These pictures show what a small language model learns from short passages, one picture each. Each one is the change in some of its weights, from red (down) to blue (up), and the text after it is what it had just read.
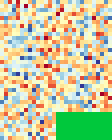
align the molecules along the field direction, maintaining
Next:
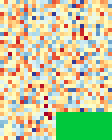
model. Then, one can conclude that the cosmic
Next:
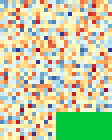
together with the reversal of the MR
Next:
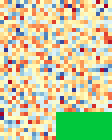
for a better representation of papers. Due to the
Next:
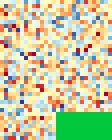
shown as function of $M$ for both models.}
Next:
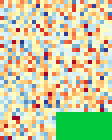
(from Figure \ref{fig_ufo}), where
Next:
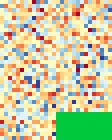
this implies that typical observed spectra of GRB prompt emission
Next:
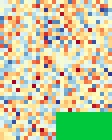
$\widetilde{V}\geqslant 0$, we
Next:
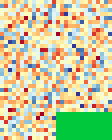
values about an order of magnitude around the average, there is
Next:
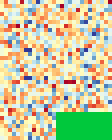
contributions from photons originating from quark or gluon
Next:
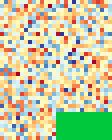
the optimal matrix. As a result, $I(\vec
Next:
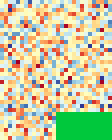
shown in Figure 5d-e. In order to further
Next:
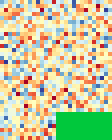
maximal gauged supergravity in
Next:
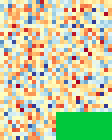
shows the results of a timing analysis of the three linear
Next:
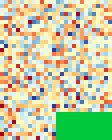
the basis of previous work, we adopt here the variable
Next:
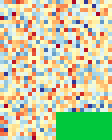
\item An improved dataset describing the REST
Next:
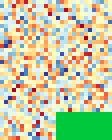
\section{Conclusion} We have studied the longitudinal
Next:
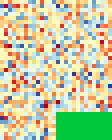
Y und in Z-Richtung indem
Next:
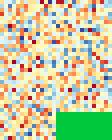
were modelled at three diameters and the
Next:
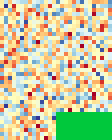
with precomputed stencil and monotone
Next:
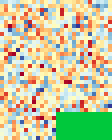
is twisted. Similar reasoning can be applied to
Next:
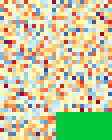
non-decaying particles -- see section
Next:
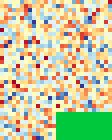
region (dashed) and the background region
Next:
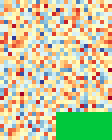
main goal of this paper and so we have not
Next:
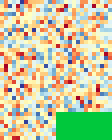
of many recent methods come from the performance of the
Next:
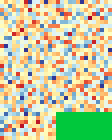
\frac{\overline{p_{w}} -
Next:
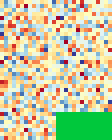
N is the number of steps, and L will be
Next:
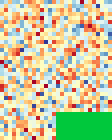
certain tasks and lacking on others. These
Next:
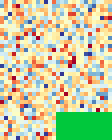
e/M$ and $\delta \equiv
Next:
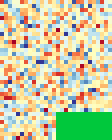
We showed that the differentiation between colluding
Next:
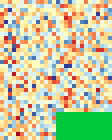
subject so little researched as the
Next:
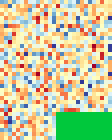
have been reported by using the capacitor and
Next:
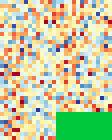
reflect strong initial heavy element enrichment of the
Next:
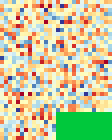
to be comparable to the pressure-gradient
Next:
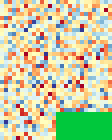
the Wightman function is the same as
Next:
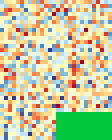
4 in the catalog), we show the
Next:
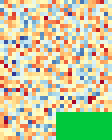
ions where, for example, evaluation of excess
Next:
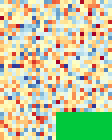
on higher order moments and cumulants, maximization
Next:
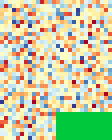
potential~\footnote{This potential profile is based on a
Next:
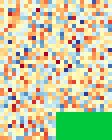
and Characteristics of Identifiers
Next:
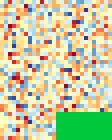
above, even in the absence of any exponentially
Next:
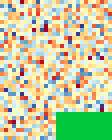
V. Velasco, O.
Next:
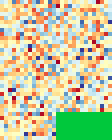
fed with the received signal and the reference signal,
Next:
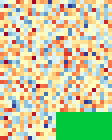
fields equations can be tackled numerically in the same
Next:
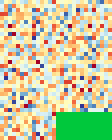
exact solutions as well as their geometric phase factors of the
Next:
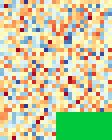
rotation is slowing down, and whether the pulsar
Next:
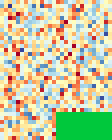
2009 analysis to reduce the underlying event contribution and
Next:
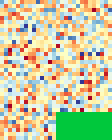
access Hidden Web sources at query
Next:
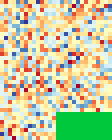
the average linkage between utterances across two
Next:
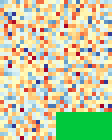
while the star formation rates for many of these galaxies are consistent
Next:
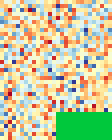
LF Lorentzian signals. Hence, we
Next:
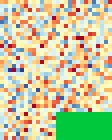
popular GUT models (extra
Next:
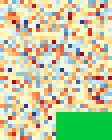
stimulus is applied to the drain.
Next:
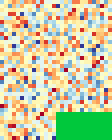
Galaxies and Cosmology, Department of
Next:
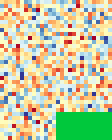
energy density $\Th_{00}(x)$: \beq
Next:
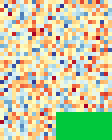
\vec{D} | 0 \rangle
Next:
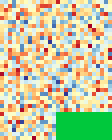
added to the single-particle orbits arising from
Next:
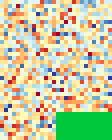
early as possible if effective teaching is to take
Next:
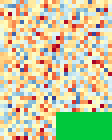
learning to disentangle technical distortions from true
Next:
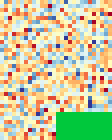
the research object to non-ferromagnetic materials
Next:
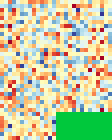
Optimizing UAVs trajectory is
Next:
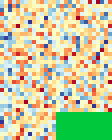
secondary are unlikely to be strong enough to
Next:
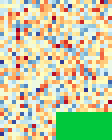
GF+CPM versus each module
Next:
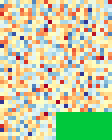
fluctuations about the localized wave function in the Harper
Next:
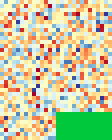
is that faster rotating asteroid
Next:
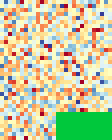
canceled in (\ref{eq:Dmatrix}).
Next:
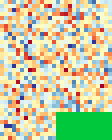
the trajectory, i.e.,
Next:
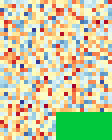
layer followed by modules similar to the contraction
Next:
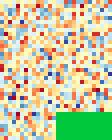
toward the west (slightly to the
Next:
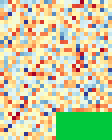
\kappa a$ contributes to the summation to result
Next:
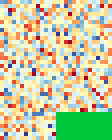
We apply the Skyrme model to dense
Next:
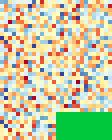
some potential for which we can easily find the
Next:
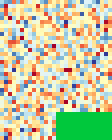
Squeezing and non-Locality
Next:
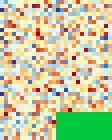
it is also possible to guarantee the existence
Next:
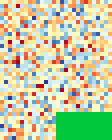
particle densities and a similar pairing mechanism for {\it
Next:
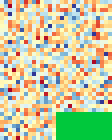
of your space even on the right side.}''
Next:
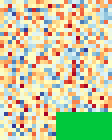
position resolution, in addition to all of the benefits
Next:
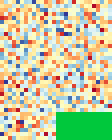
-CH-CH group at 4.24 eV with
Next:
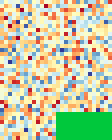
using Eq.7-24 from Spitzer
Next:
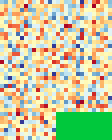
will be fully reflected. On the other hand, if
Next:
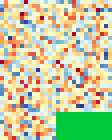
achieves advanced performance, which only has
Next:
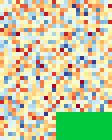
fit function.} \label{relerr}
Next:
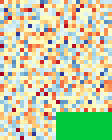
while the parameters $L$ and $K_0$
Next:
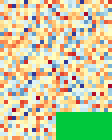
roughly this wave vector. Another possibility is
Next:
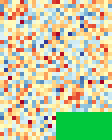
simulation. For our simulations, we find that the following simple
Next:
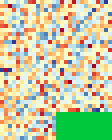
%% error1 and a recent estimation from the quantum
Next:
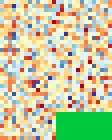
violation of the original assumption that they are distance
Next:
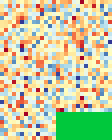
collaborations. The enhancement persists
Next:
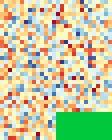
mixing lengths are expressed in the same units as
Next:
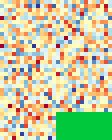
MB distribution to the peak of the speed distribution. As
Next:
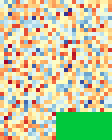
branches appear (see the green curves in Fig.
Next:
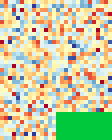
eavesdropping stability and underscores
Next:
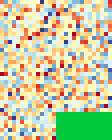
variable $X_v$ that counts the number of
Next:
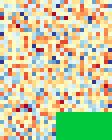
the frequency region of the bandgap.
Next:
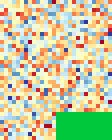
power-law distribution, i.e.
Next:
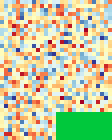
distribution of sSFR to lower values without a significant
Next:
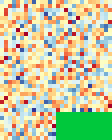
will output its recommendation score.
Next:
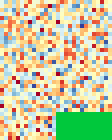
to the presence of the primary beam and noise;
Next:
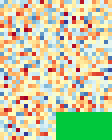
both $j\cdot j=1$ and
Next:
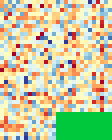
have an alternative way to physics-based models and
